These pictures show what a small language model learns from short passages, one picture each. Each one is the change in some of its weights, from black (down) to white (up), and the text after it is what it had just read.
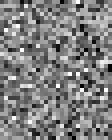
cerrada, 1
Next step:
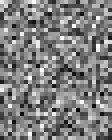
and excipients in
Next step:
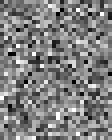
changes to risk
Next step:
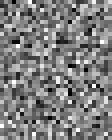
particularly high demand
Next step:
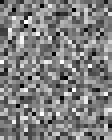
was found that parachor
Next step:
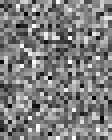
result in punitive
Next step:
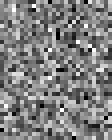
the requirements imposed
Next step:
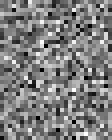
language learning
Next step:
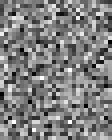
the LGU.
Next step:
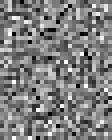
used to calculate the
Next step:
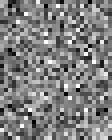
paper investigates
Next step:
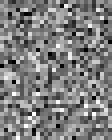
Onlar Hz.
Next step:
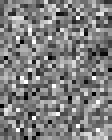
the level of farmer
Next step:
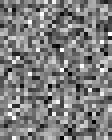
and generating knowledge that
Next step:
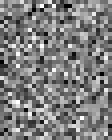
frame is evaluated
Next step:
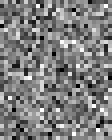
of the pool of
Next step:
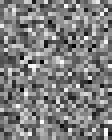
distal aspect of
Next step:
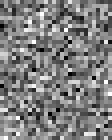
and a description of
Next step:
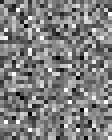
5th year was 3.
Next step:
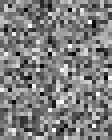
docking score of
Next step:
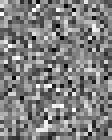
Valladares et
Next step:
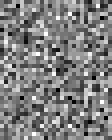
da ciência,
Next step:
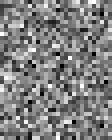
Com os avanços
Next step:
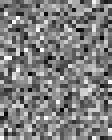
might be much
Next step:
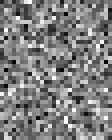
given by the equations
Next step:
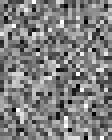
the simplest models
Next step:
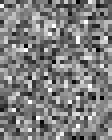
+ β phase
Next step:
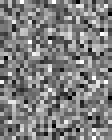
writer reduces
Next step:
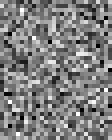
sex education as a
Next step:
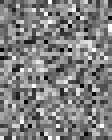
Purpose: This
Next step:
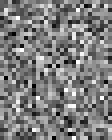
pertanyaan yang
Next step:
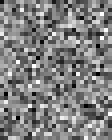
*Texas Journal
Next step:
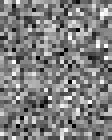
свой народ
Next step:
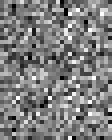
у народов
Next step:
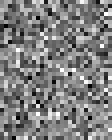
as a tool of
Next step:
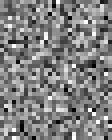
even though
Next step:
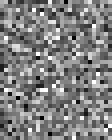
electric power
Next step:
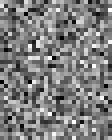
on nurses' level
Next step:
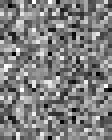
OF DATA
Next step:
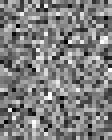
к обучению
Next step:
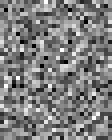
nich wymienia
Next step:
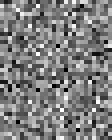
para discutir 3
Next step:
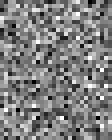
S. Staff,
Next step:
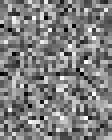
perform, but the general
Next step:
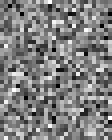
the main processes in a
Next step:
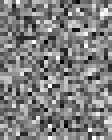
с другими
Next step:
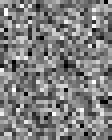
Accepted: 20th
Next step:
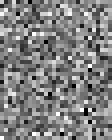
obstruct them,
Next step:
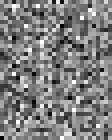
and it is now
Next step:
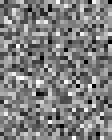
along a single
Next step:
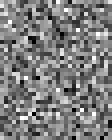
be parallel to
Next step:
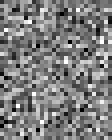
of great relevance
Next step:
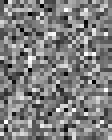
we present an update
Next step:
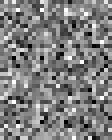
به کیفی
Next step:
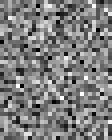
different fields of knowledge
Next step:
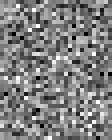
emas. Mana
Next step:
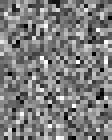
to the other three
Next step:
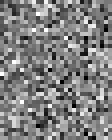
N is the number of
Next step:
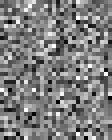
training of them on how
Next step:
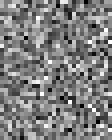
reinforcement of
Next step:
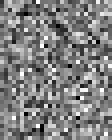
but also instilled
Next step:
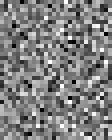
sphere of students
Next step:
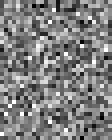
expressed in
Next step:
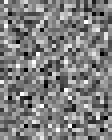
kabi terminlar
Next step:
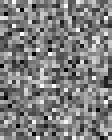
users and macro
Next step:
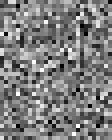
They examined the
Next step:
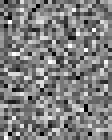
rate nearly
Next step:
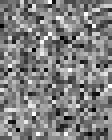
project fostering
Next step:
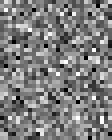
progress positions the
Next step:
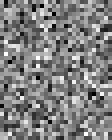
atresia da
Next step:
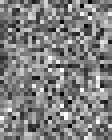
el seno de la
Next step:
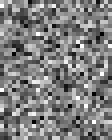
reads the hash
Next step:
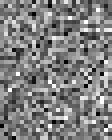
ion transport exert
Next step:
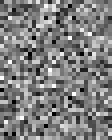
information and resources
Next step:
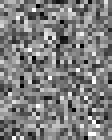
system (edge &
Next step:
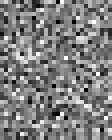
for Children,
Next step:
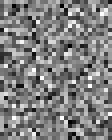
вложения в
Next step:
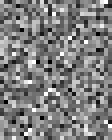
soil profile was
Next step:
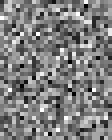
first functional run,
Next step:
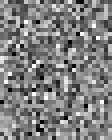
bearing structures
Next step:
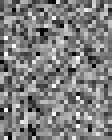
una revisión de los
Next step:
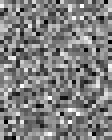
(obyek yang
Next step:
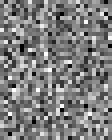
on. It is important to
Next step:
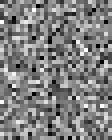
oq shovqin
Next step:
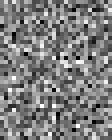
isolates which showed
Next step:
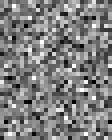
and explain specificities
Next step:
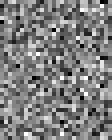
los contenidos de
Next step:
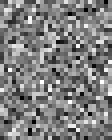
the points for
